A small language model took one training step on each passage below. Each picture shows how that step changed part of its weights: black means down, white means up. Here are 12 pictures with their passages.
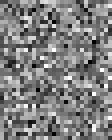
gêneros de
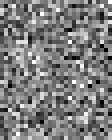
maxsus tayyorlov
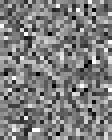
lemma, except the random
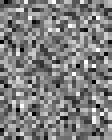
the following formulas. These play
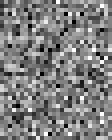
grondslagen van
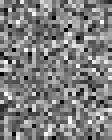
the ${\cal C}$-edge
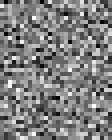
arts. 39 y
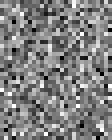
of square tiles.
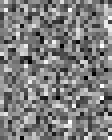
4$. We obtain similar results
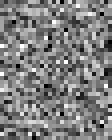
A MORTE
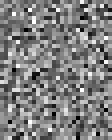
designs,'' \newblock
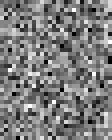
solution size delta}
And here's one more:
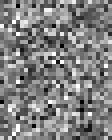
Since all branch vertices of
